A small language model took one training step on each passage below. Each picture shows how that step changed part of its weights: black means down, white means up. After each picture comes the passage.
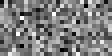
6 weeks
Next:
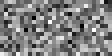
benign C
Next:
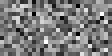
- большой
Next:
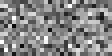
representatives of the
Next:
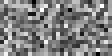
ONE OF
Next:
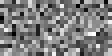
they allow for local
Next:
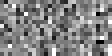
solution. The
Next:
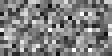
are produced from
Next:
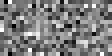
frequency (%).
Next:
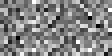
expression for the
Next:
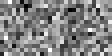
primer orden
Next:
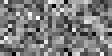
de devolução
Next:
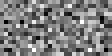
of benzene
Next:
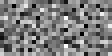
The University of
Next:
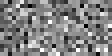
The sample size
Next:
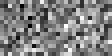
side with the
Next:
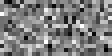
estudio de
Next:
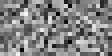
changes are the
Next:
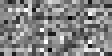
muncul pada
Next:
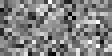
d}$ representing the
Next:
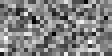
sus dimensiones
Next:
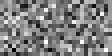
collecting area
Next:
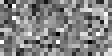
что все
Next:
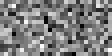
of a teacher
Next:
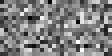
the integration of
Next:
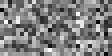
a new boarding
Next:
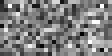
amino 1 to
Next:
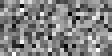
a dilute distribution
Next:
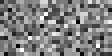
which characterizes this
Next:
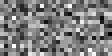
of iterations
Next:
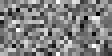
is a very
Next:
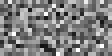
than that of an
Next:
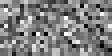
The ability of
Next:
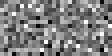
da uzun
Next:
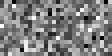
the integrals for the
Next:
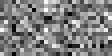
consiste na
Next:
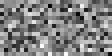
and is available
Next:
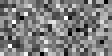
This reflects
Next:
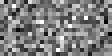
was exclusive
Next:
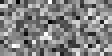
constraint to
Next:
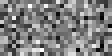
dip of the
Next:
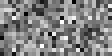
can distinguish
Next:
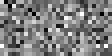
до уровня
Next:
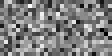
arrives at
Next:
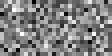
about VBL
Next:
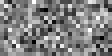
accountant for
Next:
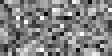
te geven,
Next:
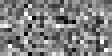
The local motion
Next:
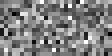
case the inequality
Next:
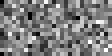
To see
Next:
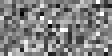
the cultivable
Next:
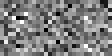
arrangement of
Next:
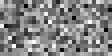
to dissolve
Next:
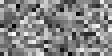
materiais, o
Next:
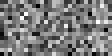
- Moore
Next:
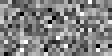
which confirms
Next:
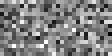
and discussed in
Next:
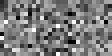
observed for the first 10
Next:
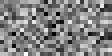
but it is serving
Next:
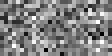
is planned to
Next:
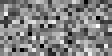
its people
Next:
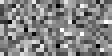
points while the
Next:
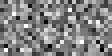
dans le contexte
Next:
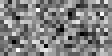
case from {\it
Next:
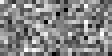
hand, is
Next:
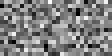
of a magnet
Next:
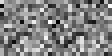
independent and
